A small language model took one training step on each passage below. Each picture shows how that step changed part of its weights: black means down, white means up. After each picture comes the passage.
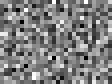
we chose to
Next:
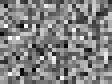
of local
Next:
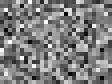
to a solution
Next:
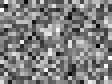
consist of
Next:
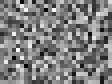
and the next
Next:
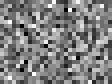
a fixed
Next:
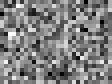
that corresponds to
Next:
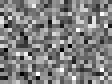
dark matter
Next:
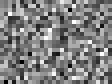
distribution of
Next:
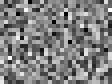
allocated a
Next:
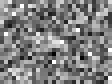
results are shown in
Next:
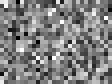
much smaller
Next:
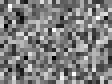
however, in
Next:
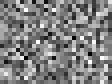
and in the
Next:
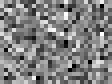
the vertex
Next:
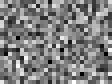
considered in
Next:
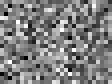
the planet.
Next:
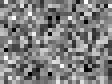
%% total
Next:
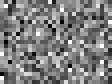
discusses the
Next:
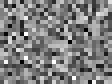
with primary
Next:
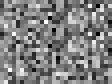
including high
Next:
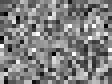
complemented by
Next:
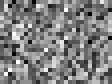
bu –
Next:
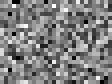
ordering on
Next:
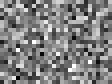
the system and
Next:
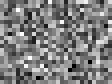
the $y$
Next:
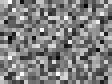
only application
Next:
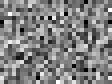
among medical
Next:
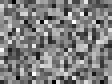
studies of their
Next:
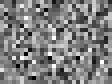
where we also
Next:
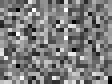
sections with
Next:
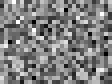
between 20 and
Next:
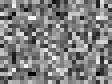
the red
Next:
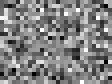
It depends
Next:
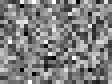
a set of
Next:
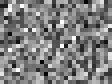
Let $
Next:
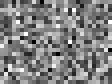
figure represent
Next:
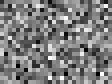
e cabe
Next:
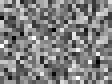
their position in
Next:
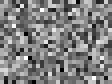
a power
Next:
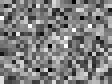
residues that
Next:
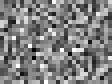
en vez,
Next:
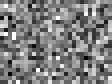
Using the
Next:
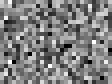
have to work all
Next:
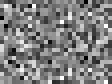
operations is
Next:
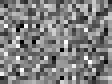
of the location
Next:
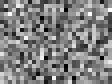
and bit time
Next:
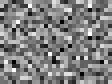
other neutron
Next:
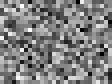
states is given by
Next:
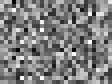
олади ва
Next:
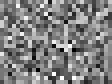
que en los
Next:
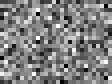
feitos a
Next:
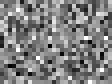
description of
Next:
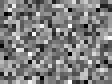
O uso das
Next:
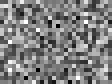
system on which the
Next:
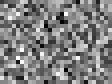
be found by
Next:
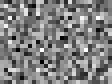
Stern &
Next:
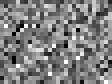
of evolution
